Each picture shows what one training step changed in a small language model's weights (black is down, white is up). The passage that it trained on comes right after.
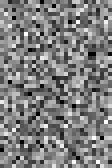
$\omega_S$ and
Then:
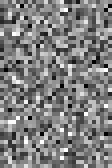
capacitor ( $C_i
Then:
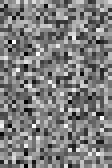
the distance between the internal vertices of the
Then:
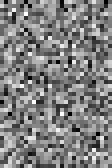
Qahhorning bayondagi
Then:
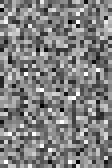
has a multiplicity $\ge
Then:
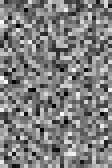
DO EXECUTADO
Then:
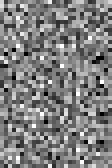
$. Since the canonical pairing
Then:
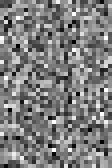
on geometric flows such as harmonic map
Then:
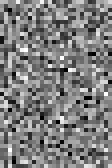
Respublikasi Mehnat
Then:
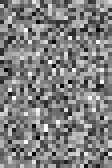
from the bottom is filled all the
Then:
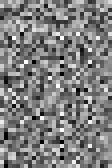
de manera significativa;
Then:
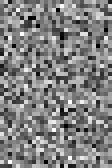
GL theory, deferring the
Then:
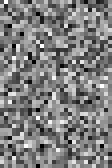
suitable translations in time. This property
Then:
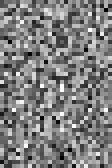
n=5,\dots; \quad
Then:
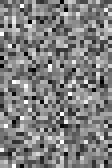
equal to the angle $FAG$.
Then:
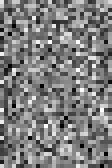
проблемы дефицита
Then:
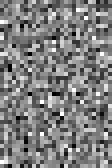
The most phenomenal finding of the present
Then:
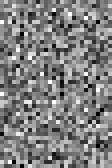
spacelike Cauchy hypersurface
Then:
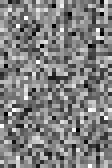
y^2$ for some
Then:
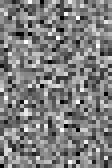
then $\mu (A({\ov
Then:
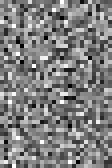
\item (i) $\forall
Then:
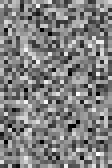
is the same as the image
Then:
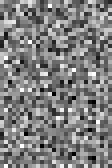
DASCA just achieves a
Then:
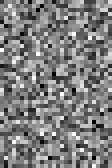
principalmente glicocorticoides
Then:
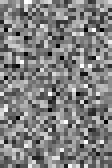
$7$. The dotted lines
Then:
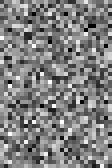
rule $\Sigma$ to act as a
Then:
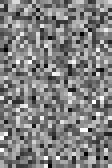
to improve the precision with fast
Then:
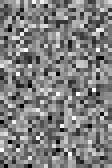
the ``toolkit'',
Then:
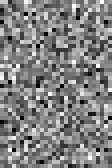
virtual particle and $x_0$
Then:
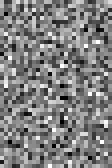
assumption, the former are given by
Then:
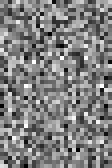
relation takes place, for $j
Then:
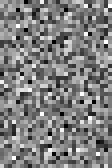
J. Wu, On the critical
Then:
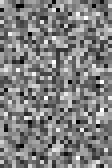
denote the directional derivative along
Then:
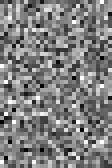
the finite dimensional pro-group scheme
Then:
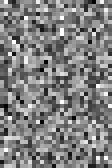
fixed} \pi(\theta\mid
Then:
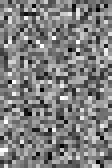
and $\alpha\le36$, there
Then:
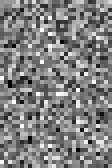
this way, the NN
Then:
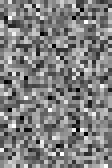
mayo de 2014]. Disponible
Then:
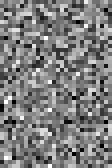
va dizayner:
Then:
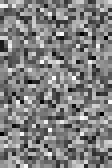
que a consolidação de
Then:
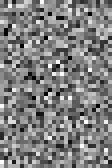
\caption {Energy levels of
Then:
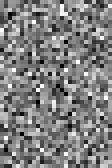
operators in \(\mathcal K\) are defined
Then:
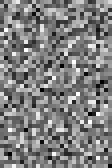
to be thermalized. For all
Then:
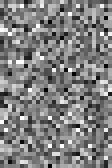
menelaah berbagai
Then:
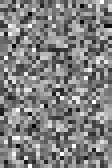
in parameter space to drive the
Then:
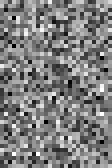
pair off the integrals which differ
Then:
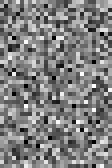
the message passing.
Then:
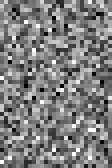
studied extensively in previous research.
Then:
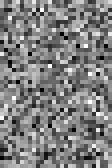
state are highly desired. Systematic
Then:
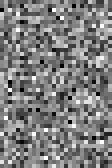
finite number of particles is always positive,
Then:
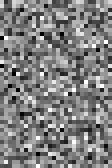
disk, among all Dirichlet
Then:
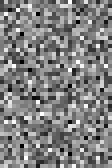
integrand is symmetric in $\tilde
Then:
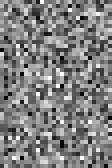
&\qquad \left. +
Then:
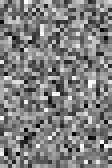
$p$ on it. Let
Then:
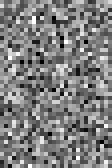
identities for the gauge fields are
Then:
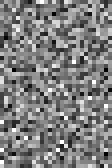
Diferencia de Medias
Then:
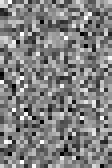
Josephson Structures}.
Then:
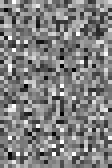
sifatida emas, balki
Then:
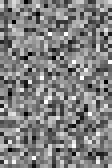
dann musstest du
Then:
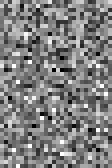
is to say, if we know the
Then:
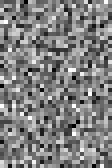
as quais se transformam em
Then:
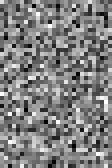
of the ecological implications
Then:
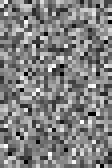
poetas. Y para que
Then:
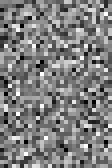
Bizans Devleti
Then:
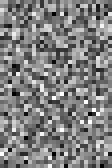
sublinear. On the other hand,
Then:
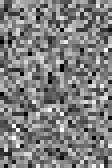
CCIF 2010 une seule a
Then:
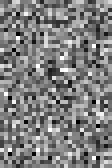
into account, where the uncertainties
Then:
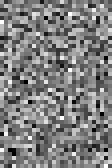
katta va tez
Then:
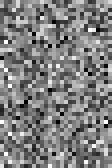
non-zero forms of degree 1,
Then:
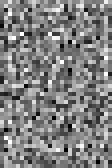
nerv va yurak
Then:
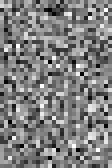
$$ The following holds by $(2)$
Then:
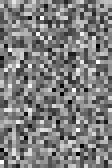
helicon mode that propagating
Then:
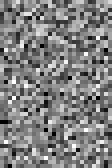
network scanning or other
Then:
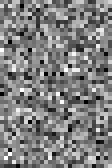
is an effective approach to handling the
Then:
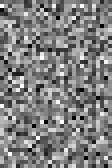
for the apparent excess events
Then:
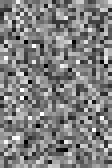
Nous prenons le cas du
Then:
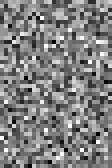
driven nonlinear oscillator). It
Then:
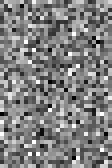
be activated for large amount
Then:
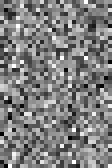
coordinates of atom $k$ \\
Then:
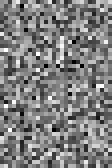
spaced grid of values on
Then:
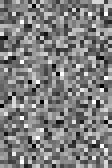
licensed under a CC
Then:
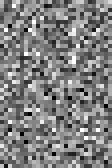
behavior, there was undeniable
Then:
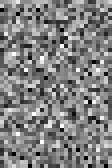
an Indian, a
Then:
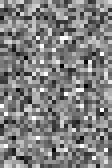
eje que dará guía
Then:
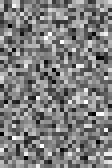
fields with a valuation, we refer
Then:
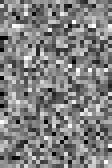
shot from node $u$ to
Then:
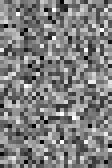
$G$ admits at least one
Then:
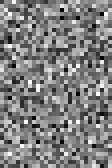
For any $\delta>0$, similar
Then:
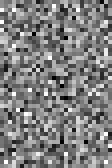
graph $F$. For example, if
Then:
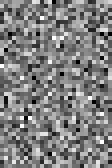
reported correlation that mid-M
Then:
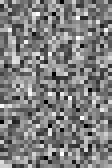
sezilib turadi.
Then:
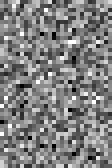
been widely investigated, their
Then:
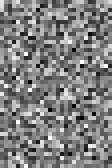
desarrollo de actividades de
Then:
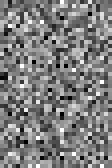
\to \mathbb{R},
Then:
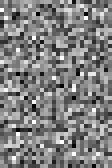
consignes expresses du
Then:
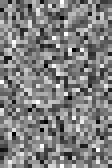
\mid R_n}$ is a
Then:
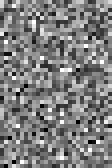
energy loss. In contrast, the
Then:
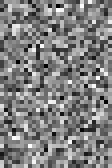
spectrum in vacuum - to
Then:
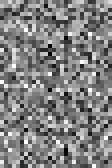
de lo extraño, lo
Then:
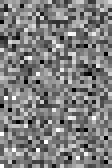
stacked absorption spectrum of
